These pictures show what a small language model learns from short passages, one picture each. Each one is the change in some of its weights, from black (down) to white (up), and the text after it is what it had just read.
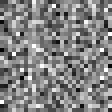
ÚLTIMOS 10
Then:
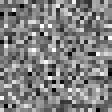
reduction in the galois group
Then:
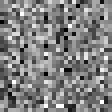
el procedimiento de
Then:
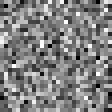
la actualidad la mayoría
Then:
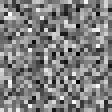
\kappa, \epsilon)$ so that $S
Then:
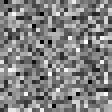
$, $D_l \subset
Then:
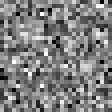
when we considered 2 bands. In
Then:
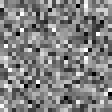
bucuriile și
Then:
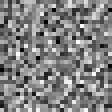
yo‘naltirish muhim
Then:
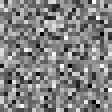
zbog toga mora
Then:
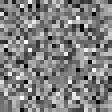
a kind of noetherian
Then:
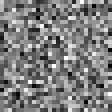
a simplex $\sigma$ is a
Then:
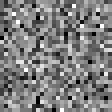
other hand, in the three-dimensional
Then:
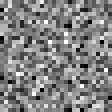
suvda esa 44 oy
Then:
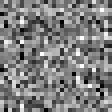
the complex structure on a compact complex
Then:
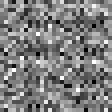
العمل بهذا
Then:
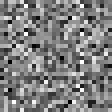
cannot be identified from data.
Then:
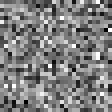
convergence to a weak solution on some
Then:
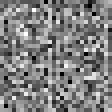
argument is similar to the one used
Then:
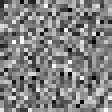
door te gaan met de
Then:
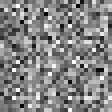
– 2021), trabaja en la
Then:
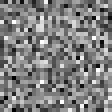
limit theorems for the remaining
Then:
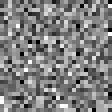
\end{Lemma} See the proof
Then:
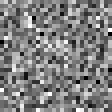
For $c=c_1\vee
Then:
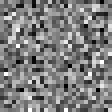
is a 2-connected graph.
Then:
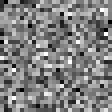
the duration of phonetic
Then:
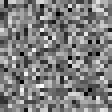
i \leq M, \] and have a
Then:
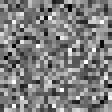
strato poiché probabilmente,
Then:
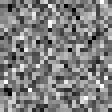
$d\lambda(X, \cdot)
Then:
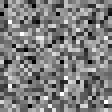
without further information about the
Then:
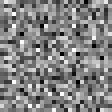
a lo expuesto, se considera
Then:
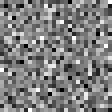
to $10*eps$. We have
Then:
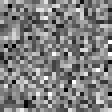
points and edge midpoints of
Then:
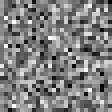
учитель, общее
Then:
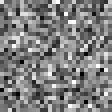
region $\Omega$ in $\Hh$
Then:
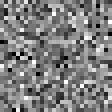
telah dimilikinya
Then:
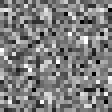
Applying the same idea to the
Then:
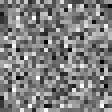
of vertices. Examples
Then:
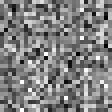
ricerca Cnr -
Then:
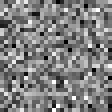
$G$. The other graph of interest
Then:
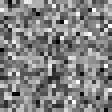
degli Studi di Trento
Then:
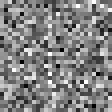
e perguntas que são
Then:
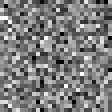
is exactly the action of the
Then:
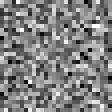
doloženy dnes,
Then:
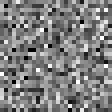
that $L_d$ is the function field
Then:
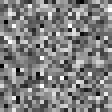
introduction we present some notation.
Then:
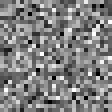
$q$. The answer to this
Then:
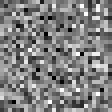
there are uncountably many
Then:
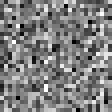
Cartier divisor or a
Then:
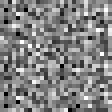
- белсенді
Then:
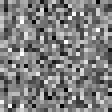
Cech compactification can be
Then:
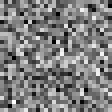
study found that, (1)
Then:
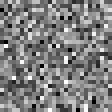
)$) with the help of the
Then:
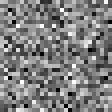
$S^1$ actions. In
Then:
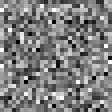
обычного городского
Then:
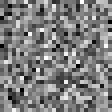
\in (-\epsilon,\epsilon)$. Then for
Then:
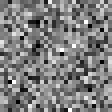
rôle déterminant de
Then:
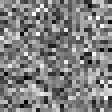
known in advance. Let the
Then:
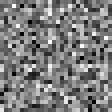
among all non-\( r
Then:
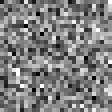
daarvan en van het
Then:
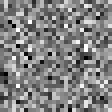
etgan. Bobokaloni
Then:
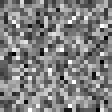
oleh orang-orang
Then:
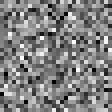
she‘riyatda yangi
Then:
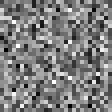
is the trivial line bundle over
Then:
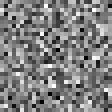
on $C_j$. Since
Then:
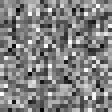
руб., что на 0,8
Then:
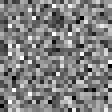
Russian National Research
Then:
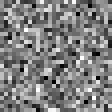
proved in \cite{GY} that
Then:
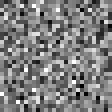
of equation \eqref{ACER}
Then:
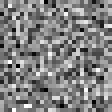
temperaturas consideradas
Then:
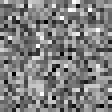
\\ \hline Test case 2 & 4 &
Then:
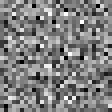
the rewards sequences $\widehat
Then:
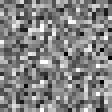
циклу. 4.
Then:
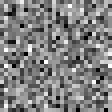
evsel enerji
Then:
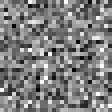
exists a "Margulis constant"
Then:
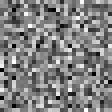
of Polytechnic*,
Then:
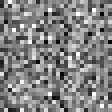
лет. Установка
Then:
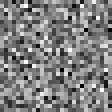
it turned out that the above condition
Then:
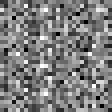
we denote by $[Z]$ its
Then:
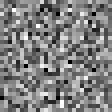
schrodinger}, denoted by
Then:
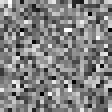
introducir metodologías
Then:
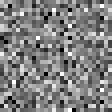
en definitiva, al estado de
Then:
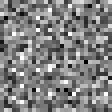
Kunci: *Articulate
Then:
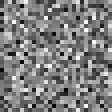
resources. The victory of
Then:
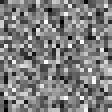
sich doch intern eine
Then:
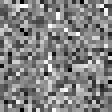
unidades museológicas
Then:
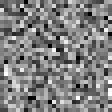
holomorphic center manifold
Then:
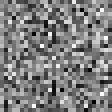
for this equation that the blow-up in
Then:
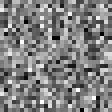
Let $R$ be a commutative
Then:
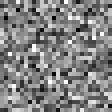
$G'$ is again a
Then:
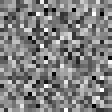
– Тошкент,
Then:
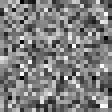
in particular we have a more subtle
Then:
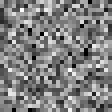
agar u har bir
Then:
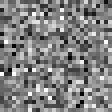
O‘sha davrda
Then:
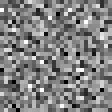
Critères d'évaluation
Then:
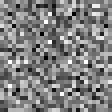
teks dan gambar
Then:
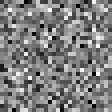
not to perform a full error
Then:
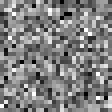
The base for roots of
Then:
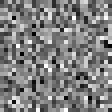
term is the even branch
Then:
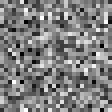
Next, consider the property of
